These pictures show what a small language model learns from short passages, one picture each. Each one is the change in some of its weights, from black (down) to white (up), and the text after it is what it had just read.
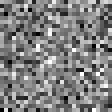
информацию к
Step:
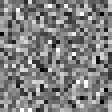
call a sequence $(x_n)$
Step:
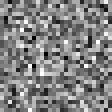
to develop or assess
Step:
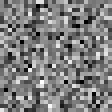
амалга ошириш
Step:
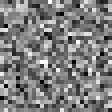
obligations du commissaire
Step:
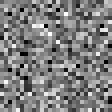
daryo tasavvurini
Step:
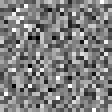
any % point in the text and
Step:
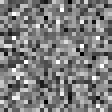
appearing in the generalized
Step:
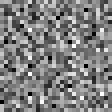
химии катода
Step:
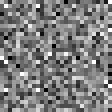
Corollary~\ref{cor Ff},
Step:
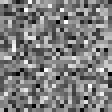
ледника Зеравшан
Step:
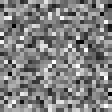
some of the future directions?
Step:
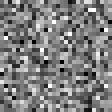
we deduce that \begin{align*}
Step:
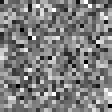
$L$ is lower triangular
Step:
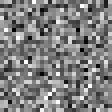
Construction.} We look for a
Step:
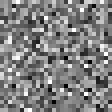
va asrlar davomida
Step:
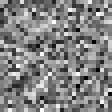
mulk. Daraxtlarni
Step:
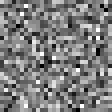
must be a relation \[
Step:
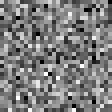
- Wooldridge,
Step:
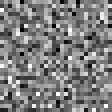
2. Z.Mavlonova va
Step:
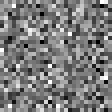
de la construcción de un nuevo
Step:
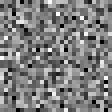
Este término es
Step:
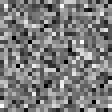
except that now $c_E$
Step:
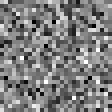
coefficients are set to zero,
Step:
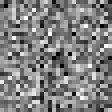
metacognitiva, que
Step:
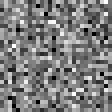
con el suelo, sobre cada
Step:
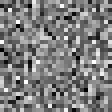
Fig. 5. Pareto
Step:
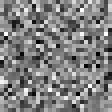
convergence, and robust
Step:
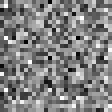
\cite{PadeRS} and
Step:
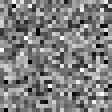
davrida xukumat
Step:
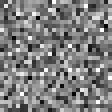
National Academy of
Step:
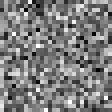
been a single integer regular
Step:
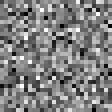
va ma'nosini qanday
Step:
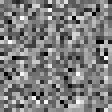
\end{cor} This contrasts
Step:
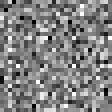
que isso acarreta uma
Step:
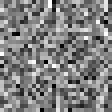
shundaki, tarix
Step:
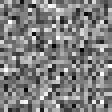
ajratish qobiliyati
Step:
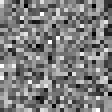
so'zlar : nutqiy
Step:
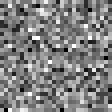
we define the reversed Markov
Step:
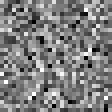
это «сценарий»
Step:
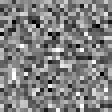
elements $g_1 \in
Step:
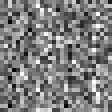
\noindent {\bf Claim } .
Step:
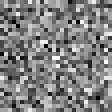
subspaces are minimal $\langle
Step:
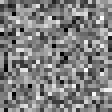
Cultura Económica.
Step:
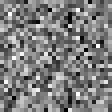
by letting $p \to \infty$
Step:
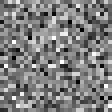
shows the parameter ranges that result
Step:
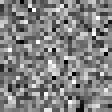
$A$ is unitary. It is
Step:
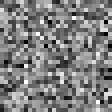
digunakan dalam
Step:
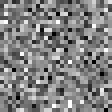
\rho(x)\in \partial_t
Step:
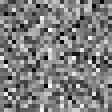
following two relations: \begin{enumerate}
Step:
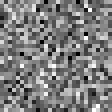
$L'$ we have portions of
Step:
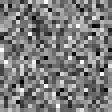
of partitions of $n$. The
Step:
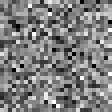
maximal value of $\e$ in
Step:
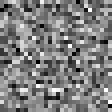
$t_i$ can be written
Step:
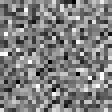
беременной необходимо
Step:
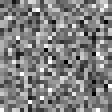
weak solution of (1.1)
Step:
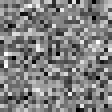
enhances the computational complexity
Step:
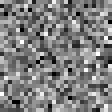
и рыбный порт,
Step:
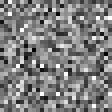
sebepler yeterli
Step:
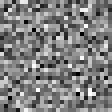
Políticas públicas
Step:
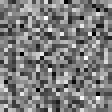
no processo de integração:
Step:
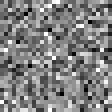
bo'lganlarini tanlash
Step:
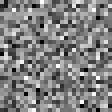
It advocated for initiatives
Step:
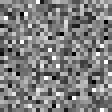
позволило получить
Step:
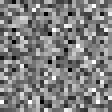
\def\proof{\noindent {\sc
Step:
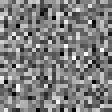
suponen. Se llega a
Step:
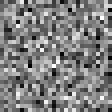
Ouyang, S.-X.
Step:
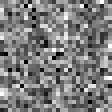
und mit beruflichem
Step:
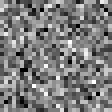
least some of the questions
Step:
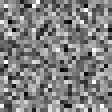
G}, \qquad\qquad L^{*}
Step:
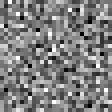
ерда бировга пора
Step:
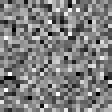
to optimize the operation of
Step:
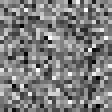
در یک
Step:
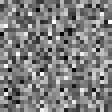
and variance one. Hence, it is
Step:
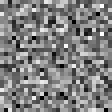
o'quvchilar ekanligini
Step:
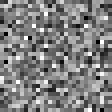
"ateş böcekleri"
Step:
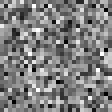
time periods or are less
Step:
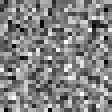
stilistik troplar va
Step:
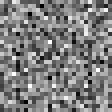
taʼmirlash; -
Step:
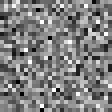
nondegenerate center.
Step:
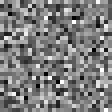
tentativas de suicídio
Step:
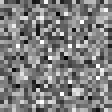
\eqref{e:def-up} and
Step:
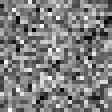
such that $$\langle F, f\otimes
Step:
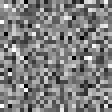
is oriented so that there is a
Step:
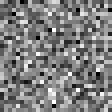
$\eta$ is of (at most)
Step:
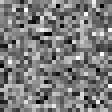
купол разом з
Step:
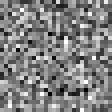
tre figure assunte
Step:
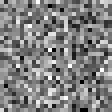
«на вкус». Они
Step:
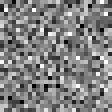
the ring with $64$
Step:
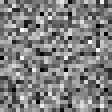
We examine a generalisation of the
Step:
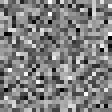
tertentu. (Retna
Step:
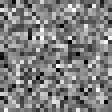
triangulation of the torus
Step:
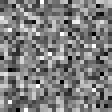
La legge di Dalton
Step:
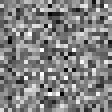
be regarded as removable.
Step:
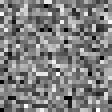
de duplicação entre as
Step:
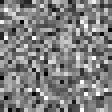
they are generated by diagrams
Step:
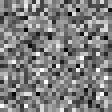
that maximum value of
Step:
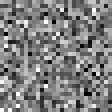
Lima, Instituto de
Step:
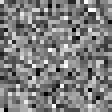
we assume given a recollement
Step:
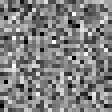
index of the educational
